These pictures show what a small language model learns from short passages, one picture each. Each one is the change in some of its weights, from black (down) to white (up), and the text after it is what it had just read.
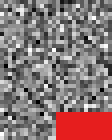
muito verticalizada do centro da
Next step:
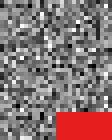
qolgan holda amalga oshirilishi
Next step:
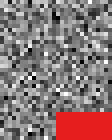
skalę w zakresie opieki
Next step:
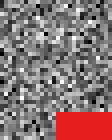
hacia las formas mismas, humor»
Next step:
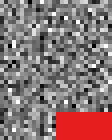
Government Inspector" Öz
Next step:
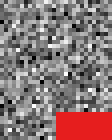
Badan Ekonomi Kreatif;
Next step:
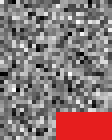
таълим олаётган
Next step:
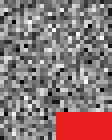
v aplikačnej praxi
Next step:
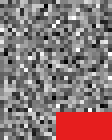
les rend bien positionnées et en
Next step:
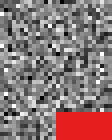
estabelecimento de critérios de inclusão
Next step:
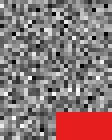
Плакат к спектаклю
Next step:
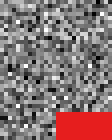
nachgeschaut werden. Foto:
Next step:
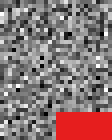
dargohi deb atalgan.
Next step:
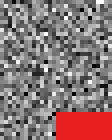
о статусу избеглица.
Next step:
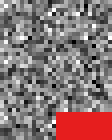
Autonomous Learning,
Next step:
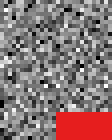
“Til bilimi terminleriniń
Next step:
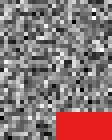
của Ngôn
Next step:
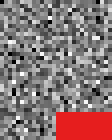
эга. Ҳар бир фаннинг
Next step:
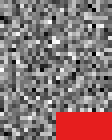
d'améliorer et de
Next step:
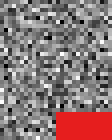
risk of bias assessment results in
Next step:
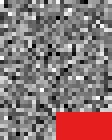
психогенными приступами и
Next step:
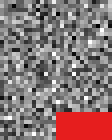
celui de M. Madiran. De
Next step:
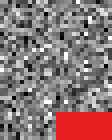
acima da meta, ou seja em
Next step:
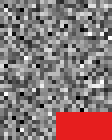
даже сотрудников по
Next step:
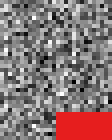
esteri che nazionali, che
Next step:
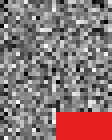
the abrupt appearance of
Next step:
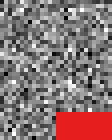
Diknaker Kecamatan Linggo
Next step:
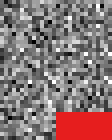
formación de valores relacionados con el medio
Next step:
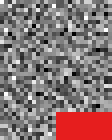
turizm bozoriga yo'naltirilgan xizmat
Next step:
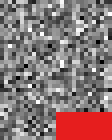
"Menejment" kafedrası
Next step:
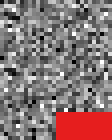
Hinterland, 3. das Appenzeller
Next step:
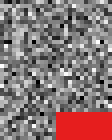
médecine, or s'il dora
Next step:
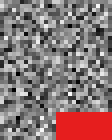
aurantiorugosus* и *V.
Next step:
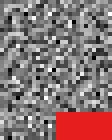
para oferecer amparo a certas
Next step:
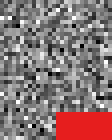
zarur. O‘simliklarning apellyativ
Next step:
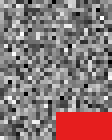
j i d o v. Elektr
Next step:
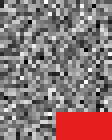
Yangi makonni tanlashda masofa
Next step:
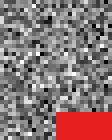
dissertações e anais de eventos
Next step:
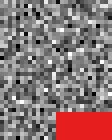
dapat menghitung perkalian secara
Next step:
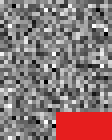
исследований [7]. Важнейшую
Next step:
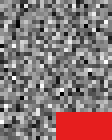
ҳисобини халқаро
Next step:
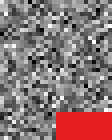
226 Bozorova O'g'iloy
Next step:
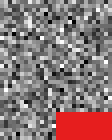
mexanizmi amal etishi tashkil qiladi.
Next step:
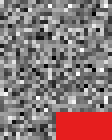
або у разі продажу одному
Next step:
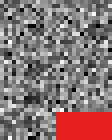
les apprenants ; et - communiquer
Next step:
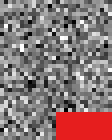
texnikasi va texnologiyasi kafedrası
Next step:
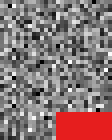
de la comunidad, debido a que se
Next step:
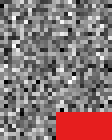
revanche s'amorce une
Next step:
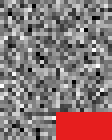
increasing knowing activity of
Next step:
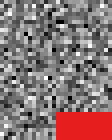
e sincronização (aumento) da
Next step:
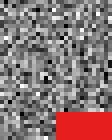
aprovechamiento con alto potencial
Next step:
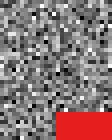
and the least cases on the upper and
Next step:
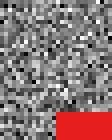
что выбранный процесс косвенно
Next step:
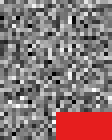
ЎГРИТИ томонидан
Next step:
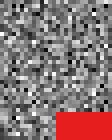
Карагандинской области РК в
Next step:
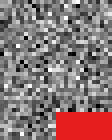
ingliz tilini o'rgatishda
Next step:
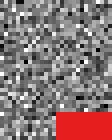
- Pá - Esterco caprino -
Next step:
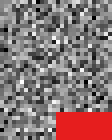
respeito a fronteiras ao longo
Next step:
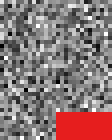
faktanya, implementasi ini sering tidak
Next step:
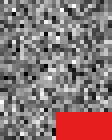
birlik hisoblanadi. Antroponimlar orqali
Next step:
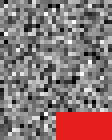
так и светских знаний и ценностей.
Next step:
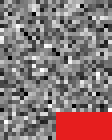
ele. Com esta estratégia, a
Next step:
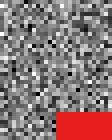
dapat dilakukan oleh siapa
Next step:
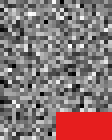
работа школьников, встречи
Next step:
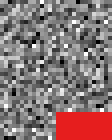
Ha enlazado una cantidad considerable
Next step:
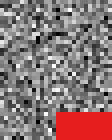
характеристика системы внутренних
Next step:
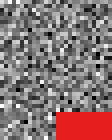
Bolivia (BOL: $n =
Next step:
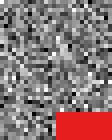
Plant Physiology. A
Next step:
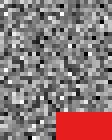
Маківку», «На горі
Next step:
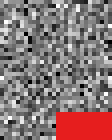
e do nacional, o que ocorreu como
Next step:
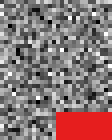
Функционал даражанинг ошиши
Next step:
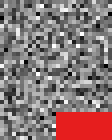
Thuja і Picea. У відділі
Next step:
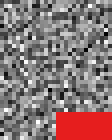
выбора профессии и учебного
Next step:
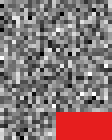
em parceria com a equipe gestora,
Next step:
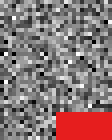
и безопасности [8]. Эти
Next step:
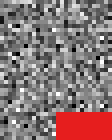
yetishtirish, maktablar uchun milliy
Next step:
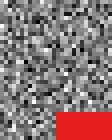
sein könnte, was für manche
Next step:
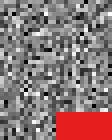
well above the market in the
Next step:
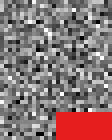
барча мусулмон шоирлар
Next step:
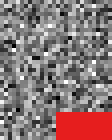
is proposed through the point of
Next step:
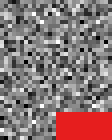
SILVA e NUNES, 2018).
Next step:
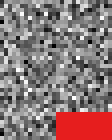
dieser Stelle bedanken wir uns
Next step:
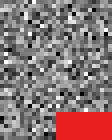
методов и форм обучения; -
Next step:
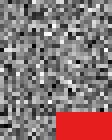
és a szülők
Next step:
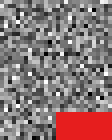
Данный таймер позволяет
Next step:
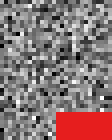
es más que un efecto inconsciente
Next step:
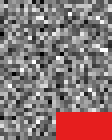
pela verossimilhança do experimento"
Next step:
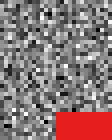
қоплаш муддати (бу нарса
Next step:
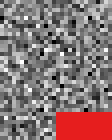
etkilerini araştıran makale,
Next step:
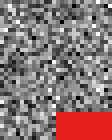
asoslangan malaka oshirish tizimidan (11
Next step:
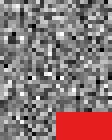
prosperar*. Institute for the
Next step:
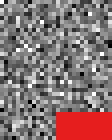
allí en una procesión fluvial en
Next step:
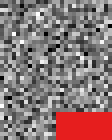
кровообіг – по 20% від
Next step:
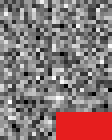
gouvernance dans la compréhension
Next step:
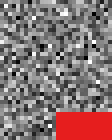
корпоративной экологической ответственности
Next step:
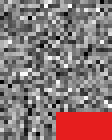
но и через комплекс материальной
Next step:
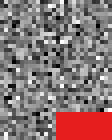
shartlar o'quvchining maqsadiga
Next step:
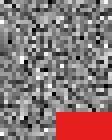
J. Linn. Soc. —
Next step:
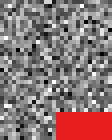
«Підприємницька компетентність
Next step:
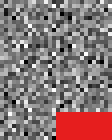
- NSF-CHE DMP -
